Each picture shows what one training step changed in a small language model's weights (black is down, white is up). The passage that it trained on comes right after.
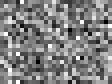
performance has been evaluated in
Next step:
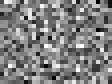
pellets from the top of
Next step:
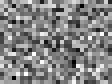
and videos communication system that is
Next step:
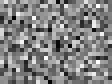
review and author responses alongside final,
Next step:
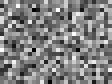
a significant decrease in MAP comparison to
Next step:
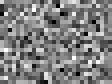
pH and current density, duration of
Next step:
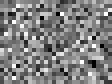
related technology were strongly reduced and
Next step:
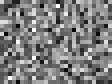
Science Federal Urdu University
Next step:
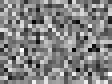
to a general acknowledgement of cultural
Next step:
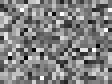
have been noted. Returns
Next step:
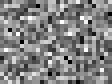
we get $$\frac{\partial
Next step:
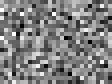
straight-line trajectories
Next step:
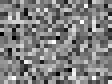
Similar results were found in a study done
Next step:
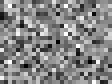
- **No clear relationship** between
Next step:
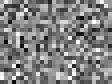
affected, but it recovered
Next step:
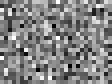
limited laboratory resources, serving both
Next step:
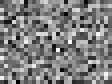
of innovations. These champions
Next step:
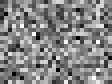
using the method inspired by
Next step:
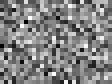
the DSB without any
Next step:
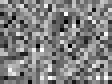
on these insights, policymakers
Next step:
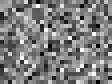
call for reoperations, are
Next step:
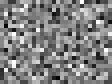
quarters for men and women.
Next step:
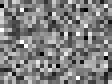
presented in Equation (1)
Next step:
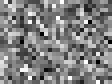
following: 1) For all temperatures
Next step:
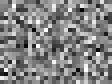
\times LN)$ respectively.
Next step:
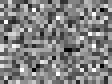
Margarita, in the event
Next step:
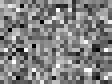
done here. Table 6:
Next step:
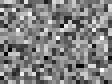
between them. The results show that the
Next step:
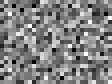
the world’s biota at
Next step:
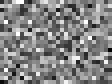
is the vertex x , thus
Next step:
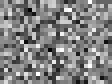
team sizes and communication patterns within
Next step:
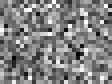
macrodonia, all
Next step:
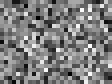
(left panel) and
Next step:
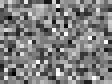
and N. Theoneste,
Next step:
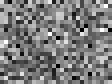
referred to as nuisance
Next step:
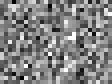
also critical barriers, with the implementation of
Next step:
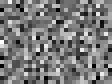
starting from naval
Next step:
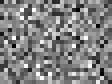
processes and affected parties, selecting
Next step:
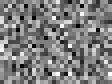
potassium fluorenyl
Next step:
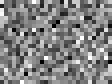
Connecting the Arctic and
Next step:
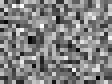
the tensile and DCB
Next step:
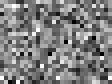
that although larger quantity of green
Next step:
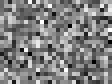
pollution has been extensively
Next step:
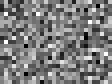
Center, University Medical Center
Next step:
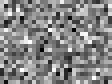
of the participants: Some participants were
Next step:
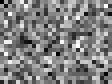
initial standardization roadmap is
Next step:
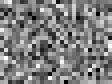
"true" 22 collector:
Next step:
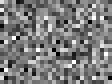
they can explore. These could include
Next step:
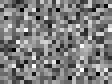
van de kanten van
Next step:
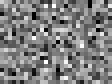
LiDAR sensor for use
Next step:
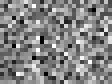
proposed by the management group and by any
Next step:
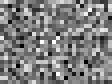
of P from soil source. The
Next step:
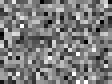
treatments that comprised eight
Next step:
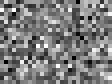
needed. 7. Failure rate
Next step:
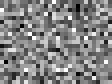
The authors are grateful to the
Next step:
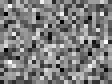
establish a heather garden on
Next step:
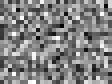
influences. The educational system which
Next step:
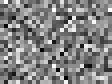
between the zones in both,
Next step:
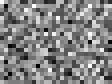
and Sengupta,
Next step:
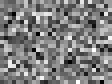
short-term procedure was chosen
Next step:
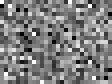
influenced by two factors, namely
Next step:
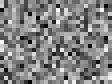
any killing power against
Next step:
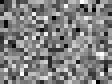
and power, whilst
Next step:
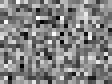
under “flatwise”
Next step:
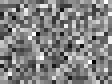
of the activities carried out by
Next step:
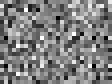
added from a burette.
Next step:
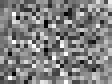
Machinery development and testing
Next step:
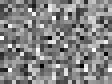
complete the study tools ranged between 30
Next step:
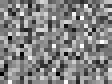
Chloride was completed
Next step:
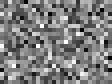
low-granularity, then
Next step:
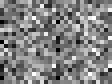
XI, and XII in
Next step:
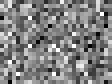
Free Trade Agreement
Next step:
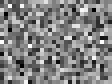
disposal of wastewater is
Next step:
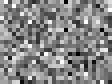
&: \frac{\partial
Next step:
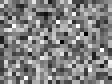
round tables highlighted a clear
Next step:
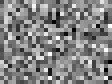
social network are being considered.
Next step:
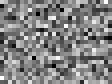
and biochemical evidence in
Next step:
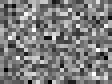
word count, references,
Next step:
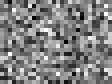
carrier stabilizes
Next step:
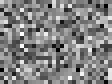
in Plant Guard
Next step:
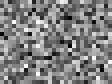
assembly material delivery,
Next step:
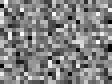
to Equation (3) is
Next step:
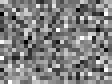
for interventions in education and public
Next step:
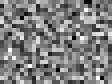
of crushed feed raw materials in
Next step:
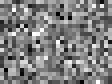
ABS schemes. Then
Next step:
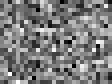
of low-intensity physical activity were
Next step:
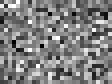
show the same results, namely that
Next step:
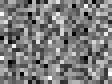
Kogge-Stone adder
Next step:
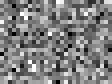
Ratios: Higher is
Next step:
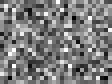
National Gallery. Less
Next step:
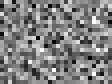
loss, water exploitation, and
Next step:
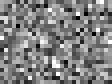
sides. Figure A1. The
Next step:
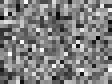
In these processes, transfer of the
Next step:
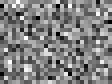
approaches to a more nuanced,
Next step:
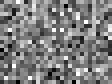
volts. The results obtained are given
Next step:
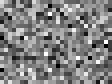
a characteristic fashion in response
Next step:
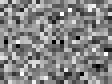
Ibādism and the first
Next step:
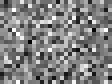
been reported for the northern
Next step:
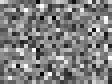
Europe. *Biology of
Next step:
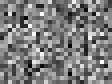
schemes by suitably
